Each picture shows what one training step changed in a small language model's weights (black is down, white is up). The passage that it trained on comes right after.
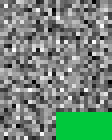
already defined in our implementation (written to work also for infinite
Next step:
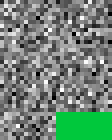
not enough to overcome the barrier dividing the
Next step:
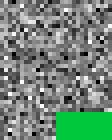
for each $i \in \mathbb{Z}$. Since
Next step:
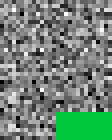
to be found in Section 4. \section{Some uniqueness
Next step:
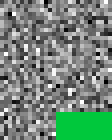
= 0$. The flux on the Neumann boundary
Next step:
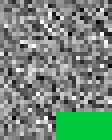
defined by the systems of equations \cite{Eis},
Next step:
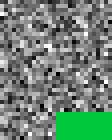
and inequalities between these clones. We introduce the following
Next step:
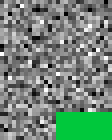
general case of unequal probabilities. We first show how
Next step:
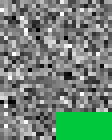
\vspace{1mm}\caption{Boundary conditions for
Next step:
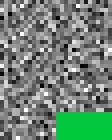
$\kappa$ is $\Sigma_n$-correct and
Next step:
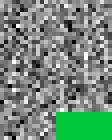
Conjecture 7.1.1].} For any projection
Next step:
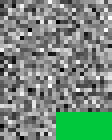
Engineering, City University of Hong Kong,
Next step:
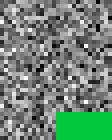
in Part 5 and the paper is concluded in Part
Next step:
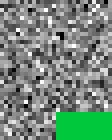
we are aware that [6, Chapter I,
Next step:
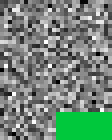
provided, are found in quantum field theory as the number of
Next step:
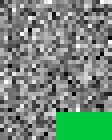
then by Theorem \ref{th1} $(ii)$
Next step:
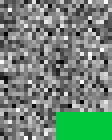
observe that, overall, the literature which focuses on
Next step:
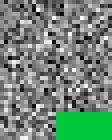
functions $H\to k$ vanishing on an ideal of
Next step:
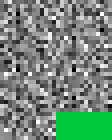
a point of a mapping between two topological spaces, can be
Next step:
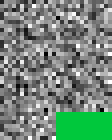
assess the thermal stability of the system.
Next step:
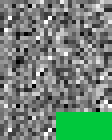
c \end{cases} \end{equation*} and
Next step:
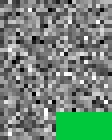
or locally Lipschitz. Finally, we present a strong approximation result
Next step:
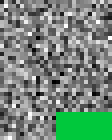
the following continuous variant of Problem 1 for the 1983
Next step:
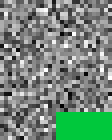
(Z)\setminus\ci.$$ A subset of
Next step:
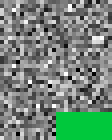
g \subseteq g$, the cup is necessarily
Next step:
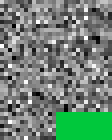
$. In order to prove this, we need to recall certain
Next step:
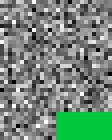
$\varprojlim D_{m_i}$ exists
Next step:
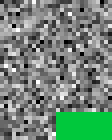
with $x + y = c$ and $xy =
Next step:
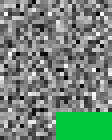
a parameter. In this section we will use this
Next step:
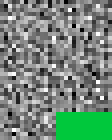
discrete (defined on a lattice) probabilistic models whose scaling
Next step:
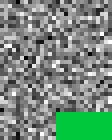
one based on analytic convexity (H\"older's inequality).
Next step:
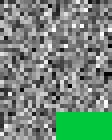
the composition law of local generalized morphisms, which corresponds to the
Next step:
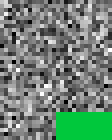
by $\v n+p\v k$ and we
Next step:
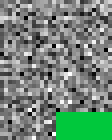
\), leading to the upper bound \[ |E(\epsilon)|
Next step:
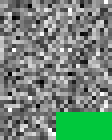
0 \end{CD}.\] It is a natural and interesting
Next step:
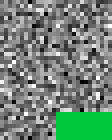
that sends $P_{0,s}$ onto
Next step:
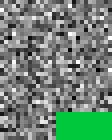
we deal only with collections of finite type. The main
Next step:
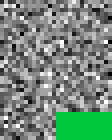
the estimation of the covariance matrix, it is well known that
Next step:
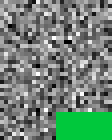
values, in case $r=5$ we consider
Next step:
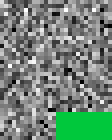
some $i, \td S,\td
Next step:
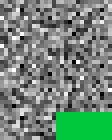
On the other hand, this condition also ensures that the
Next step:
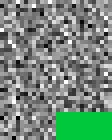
numerical applications}}. \newblock {Inverse And
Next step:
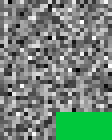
assumption (but under a more restrictive assumption on covariance
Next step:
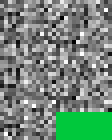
at non-matching space-time interface with
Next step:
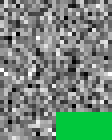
the Cauchy-Schwarz inequality we can write
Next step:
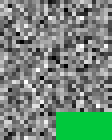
only difference that $t_a(x_a)$
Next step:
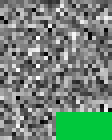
the time scales for these are in balance.
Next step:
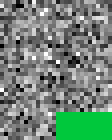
of central angle $\alpha$ with inclination
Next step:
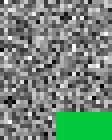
\hline RBMLE & $ \arg
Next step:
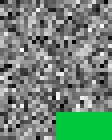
module with $G$ abelian. An easy calculation shows
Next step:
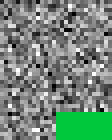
based on randomization. \textit{Random
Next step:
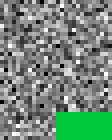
the same machinery that had been
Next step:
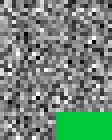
& \bullet & \cdots & \bullet }
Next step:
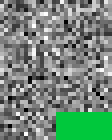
\right]. $$ Chaque $V_i$
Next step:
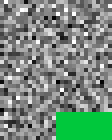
perspective, the tetrahedron's focal hub
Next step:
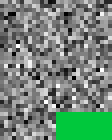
(\ref{pglob-un}) and Lemma
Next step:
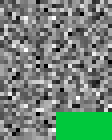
at the current time step as inputs and produces solution
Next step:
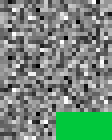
{}from our study on the nonlocal vertex algebras generated by
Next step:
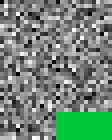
significant number of the initial steps, %the
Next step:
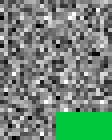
$\ZZ$ and the basis composed of the elements
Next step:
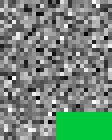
1 in \cite{RW}. In view of
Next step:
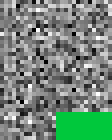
The whole idea of this paper is that we can use the
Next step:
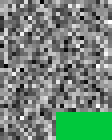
$\alpha$ is the twisting automorphism and
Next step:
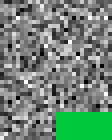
operations of splitting and grafting are compatible with the map
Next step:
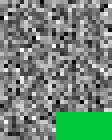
M(c)\to M(d)$ is a surjective
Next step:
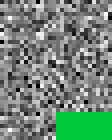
we obtain \begin{equation*} \displaystyle
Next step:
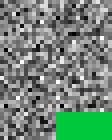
method} to the value $\tilde z\in V$
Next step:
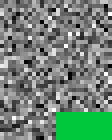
new customer requests. Let
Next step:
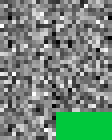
known and equal to $p+1$ (here,
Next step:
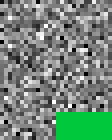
we obtain \begin{equation}\label{eq:rec
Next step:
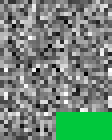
by Lemma \ref{most}. And if
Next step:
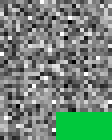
except the last, the only computation that occurs on the
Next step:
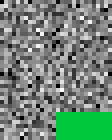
such that the true degree or the multiplicity of vanishing at 1
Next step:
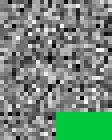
modules are described on the quiver by:
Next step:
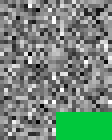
the constructions, some infinite series of optimal locating arrays
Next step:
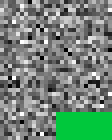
depend heavily on this theory.} A curve on
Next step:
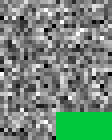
= \begin{bmatrix} P & Q \\ Q &
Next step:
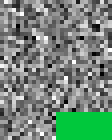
\leq N < r - 1$ and
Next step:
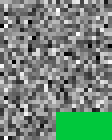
vorticity value $\omega$ defines a vector
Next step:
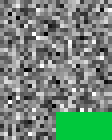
macroscopic interaction of electrically conducting
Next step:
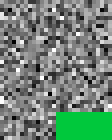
This description shows that they only depend on $\kappa$ and
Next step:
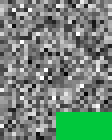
The equality holds in (3) if and only if
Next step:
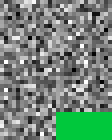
War II in Europe. There was
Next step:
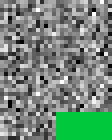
We can now give a proof of Theorem 4.1.
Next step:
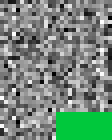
set on which every bounded and continuous plurisubharmonic function on
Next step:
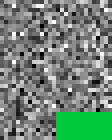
is connected) and a light map $l:Z
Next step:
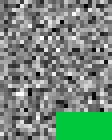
P Y$ and the first Wilczynski
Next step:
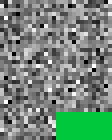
with respect to ``$H \subset L$'', thus
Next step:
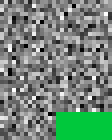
it is easy to check that \bee \theta'
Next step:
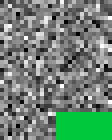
satisfying the following conditions: \begin{enumerate} \item
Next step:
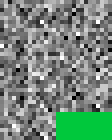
Proof of Theorem 2 :} Theorem 2 follows directly from lemma
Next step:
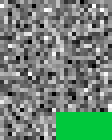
suite : $$H_{\widetilde{\cal
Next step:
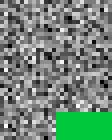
\caption{Speedup (red line) in
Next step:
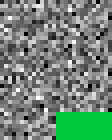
is given by \begin{eqnarray*} \sigma
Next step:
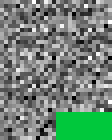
distributed Gaussian random variables with mean zero and standard deviation
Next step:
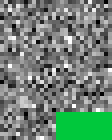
In \cite{Rosenfeld}, for instance,
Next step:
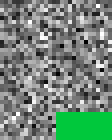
in a simple and specific way. First of all, we
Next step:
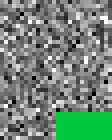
and accessibly embedded in $\ck$.
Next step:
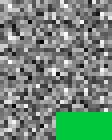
In the author's previous paper~\cite{day}, we
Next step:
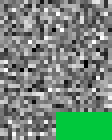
W$ by the fibers $\mathcal W_z$. The
